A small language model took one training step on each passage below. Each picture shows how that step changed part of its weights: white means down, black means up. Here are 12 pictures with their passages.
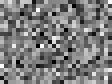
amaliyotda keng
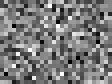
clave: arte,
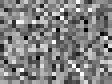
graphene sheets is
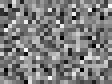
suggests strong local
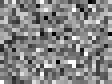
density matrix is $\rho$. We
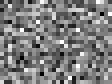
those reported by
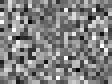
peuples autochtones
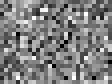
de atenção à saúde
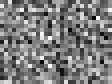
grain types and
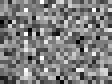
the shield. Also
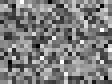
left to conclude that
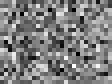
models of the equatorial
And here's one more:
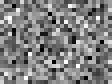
Fractions TABLE
